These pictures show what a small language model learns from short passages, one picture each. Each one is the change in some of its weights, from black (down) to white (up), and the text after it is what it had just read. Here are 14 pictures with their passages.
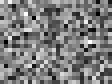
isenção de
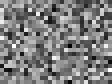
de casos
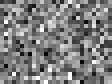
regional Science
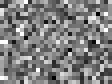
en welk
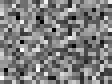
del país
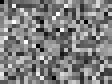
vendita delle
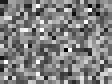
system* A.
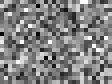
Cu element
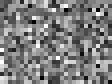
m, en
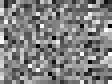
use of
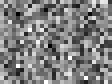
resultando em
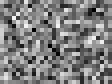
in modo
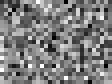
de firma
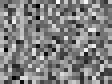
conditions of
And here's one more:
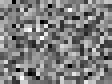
dos ideais
